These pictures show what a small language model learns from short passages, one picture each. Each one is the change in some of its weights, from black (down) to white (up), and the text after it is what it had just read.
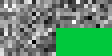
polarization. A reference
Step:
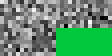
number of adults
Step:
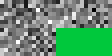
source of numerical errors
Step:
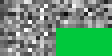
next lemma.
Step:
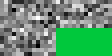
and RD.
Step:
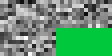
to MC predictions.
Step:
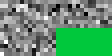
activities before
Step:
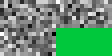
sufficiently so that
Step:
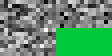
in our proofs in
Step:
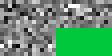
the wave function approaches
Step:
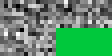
best RF parameters including
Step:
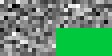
the expression of
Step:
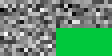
accretion disk by the
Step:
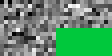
the supplementary
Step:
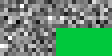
are powers of
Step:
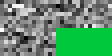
the first solution
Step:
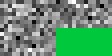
the subvectorspace
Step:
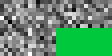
\lambda, x
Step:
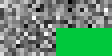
spectral index of tensor
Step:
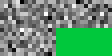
directing edges of
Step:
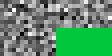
done on 11 other
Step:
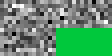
the three bands are
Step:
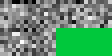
$m$ for
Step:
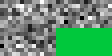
there are a large
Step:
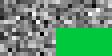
need to equalize
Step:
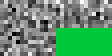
have proposed that the
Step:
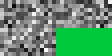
of the bike
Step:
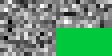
following, we present
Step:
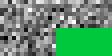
integer $n$,
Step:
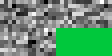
by the stated
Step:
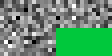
equations in divergence
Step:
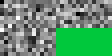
my time in
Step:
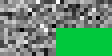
in this paper.
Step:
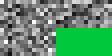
to the generic case
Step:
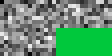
that the dynamics of
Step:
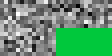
by sharing:
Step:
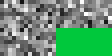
linear feedback control strategies
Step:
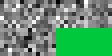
\infty$, we
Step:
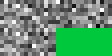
with an explicit exact
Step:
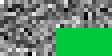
the above parameters,
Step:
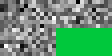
Studies of
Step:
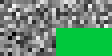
detector measures the
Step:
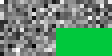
of metric. A
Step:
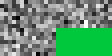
solution method, we
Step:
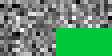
equation. For the
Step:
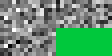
much simpler to
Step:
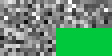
four squeezed
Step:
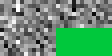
Number Theory}
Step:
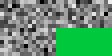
function in the graph
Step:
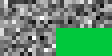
and provided much
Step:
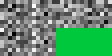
of the other two
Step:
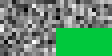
interest in many statistical
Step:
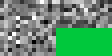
show the following
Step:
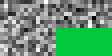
be explicitly defined by
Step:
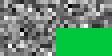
both the focusing
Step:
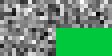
we confirmed that
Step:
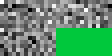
In the single band
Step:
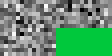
reconstruction error decreases toward
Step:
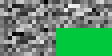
the coordinate on
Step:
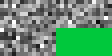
is an open set
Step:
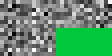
of the optimal
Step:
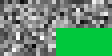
$N$ if
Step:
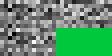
in the presence of
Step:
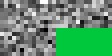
understand if the included
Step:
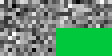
on the unit
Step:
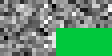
then pulse amplitude
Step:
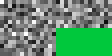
of the art
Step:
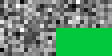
critical points. In
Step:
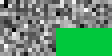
Poisson process with
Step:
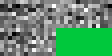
In the remainder of
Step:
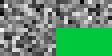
high $x$
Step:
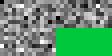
this closed subset of
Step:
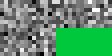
of glass formation
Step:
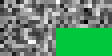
its high time
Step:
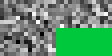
need to assume this
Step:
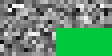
the present universe
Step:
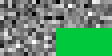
trend is more
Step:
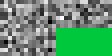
such action will have
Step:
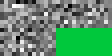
for the preferences
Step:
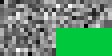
unveil the
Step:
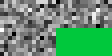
potentially shift the balance
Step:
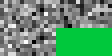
an element in Lie
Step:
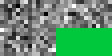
For any two positive
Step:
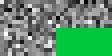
presence of this arbitrary
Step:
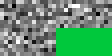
the system is in
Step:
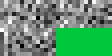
A procedure that yields
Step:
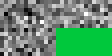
decades at
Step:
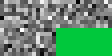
establishing a
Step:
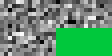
the case $\tau
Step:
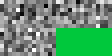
on constate
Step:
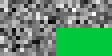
luminosity and redshift
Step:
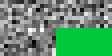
filed satisfying the
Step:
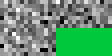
controls with a
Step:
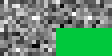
with $\delta$:
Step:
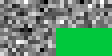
defined by taking the
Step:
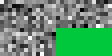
In this sense
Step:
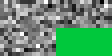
by introducing the
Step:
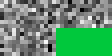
of block nonzero elements
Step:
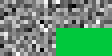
may be regarded
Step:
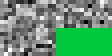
to evaluate if
